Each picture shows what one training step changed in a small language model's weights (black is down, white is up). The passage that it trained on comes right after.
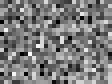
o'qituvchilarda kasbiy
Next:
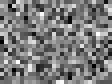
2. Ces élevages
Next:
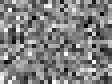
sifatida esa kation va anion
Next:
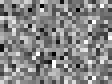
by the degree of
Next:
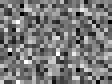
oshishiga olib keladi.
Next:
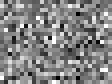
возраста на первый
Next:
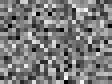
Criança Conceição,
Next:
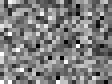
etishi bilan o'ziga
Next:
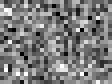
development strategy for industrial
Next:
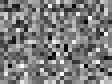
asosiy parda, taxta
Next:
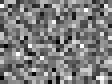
Navegabilidad - Política
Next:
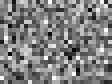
epidemiologia e prevenção
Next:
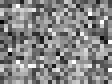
создавая уникальные
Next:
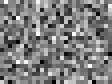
6. O‘zbekiston Respublikasi
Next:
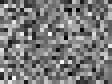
máximo ou estoque de
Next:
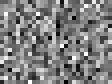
в умовах структурних
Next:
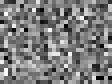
un beneficio ambiental sería
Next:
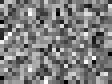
2.1. Инвестиции
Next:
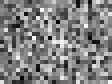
как кипарис,
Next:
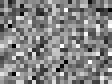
характерных для данной
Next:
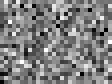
дитину у різні
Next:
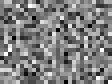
São Luís expõe de
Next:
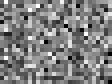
олинган халқ
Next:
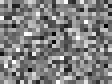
va dukkakli
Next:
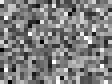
computacionais no processo de
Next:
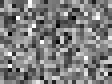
sister who frequently has
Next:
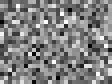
espaço favorável de encontro com
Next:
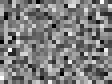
Saturninus and
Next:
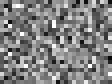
degan edi: "Inson
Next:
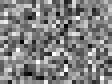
характер: людина
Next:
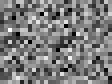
σχέση με την
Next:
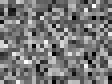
bo'lib xizmat qiladi.
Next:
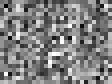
de todos seguir con la parte de
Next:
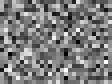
as an analysis of process approach
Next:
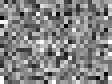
інвестиційних угод;
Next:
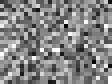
las políticas de prevención de
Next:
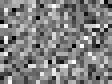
bom professor vai ao encontro
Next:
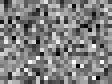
de dados, utilizou-se
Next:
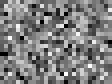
J., van der Schaar
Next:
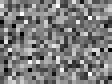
tamamen ortaya
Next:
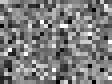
Meskipun banyak
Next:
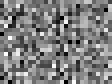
Uzbekistan's General Education School
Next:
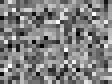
пошуку ефективних
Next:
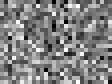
Cita: Colocar la
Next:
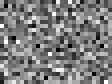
revela que, embora a
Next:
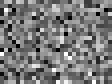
oluvchi o'quvchilarning
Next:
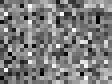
қарашли битта
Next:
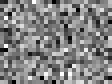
secundaria coreanos de
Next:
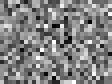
so‘zlarda sememalarni
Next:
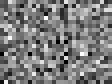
Zwitserland Aan
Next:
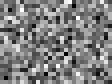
nosso objetivo compilar um conjunto
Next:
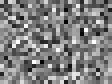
óc quan sát
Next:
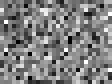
активно пересматриваются
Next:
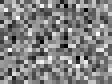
dificultățile în
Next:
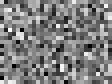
inciso VIII, o
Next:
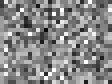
așteaptă să le
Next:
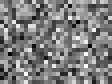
professori. Nashr uchun
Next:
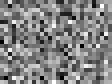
estudio comparativo más completo
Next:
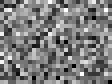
Halle. 16. Karl
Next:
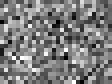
sistema desatualizado.
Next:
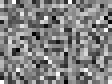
частности, Восточная
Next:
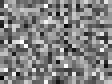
Der Gemeinderat wird am
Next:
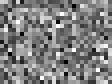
ишларини ҳал этишга
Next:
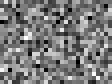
jismoniy sifatlari
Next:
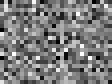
Venezolano de
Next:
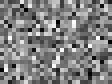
given an opportunity
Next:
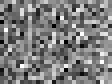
қабул қилишда
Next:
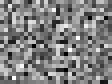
fan-texnika taraqqiyoti
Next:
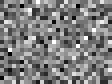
отдела идет
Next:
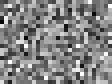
em direção à condição
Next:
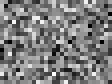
- atrof-olam
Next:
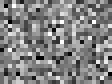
(Geneva: United
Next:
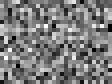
o'z ijodlarida bolalar
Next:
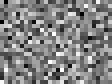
giá trị
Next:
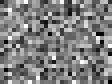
sifatida izohlanmoqda.
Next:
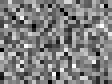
constituindo um eixo
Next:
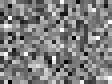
Eine Sanierungspflicht
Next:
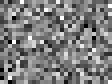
Pequenos Animais
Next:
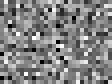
расположенный на
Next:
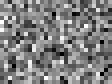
étaient plus attaqués
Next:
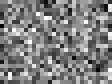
to Business Management and its
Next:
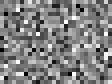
Los estudiantes con dislexia puede
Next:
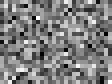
shaxslarga ota-onalik
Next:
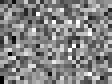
dispensado a pessoa com
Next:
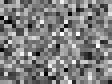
Тобто, спільне
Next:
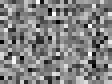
стоимости. В
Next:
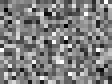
और अब
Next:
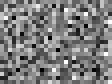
является периодом значительных
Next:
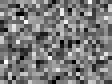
deyilganda, uning bir
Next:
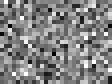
таҳлил қилиб
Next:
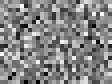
daher eine absolute oder
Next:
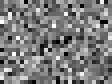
term electrical energy
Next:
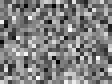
la dicha cibdad de
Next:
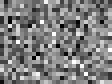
compreensão, espera-se
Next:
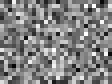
internal connection between
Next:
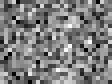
legales Política de estudio para
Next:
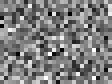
У наукових працях також
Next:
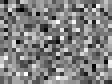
modalidades de licitação
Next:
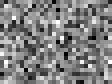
meşru değişim
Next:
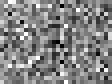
bedre muligheder for
